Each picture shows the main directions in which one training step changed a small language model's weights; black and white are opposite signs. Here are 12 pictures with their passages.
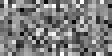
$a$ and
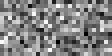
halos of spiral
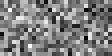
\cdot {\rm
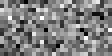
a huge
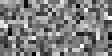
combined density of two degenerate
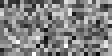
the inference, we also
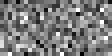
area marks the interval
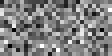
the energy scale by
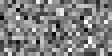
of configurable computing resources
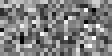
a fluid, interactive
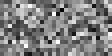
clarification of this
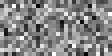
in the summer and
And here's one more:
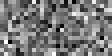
moving blocks bootstrap
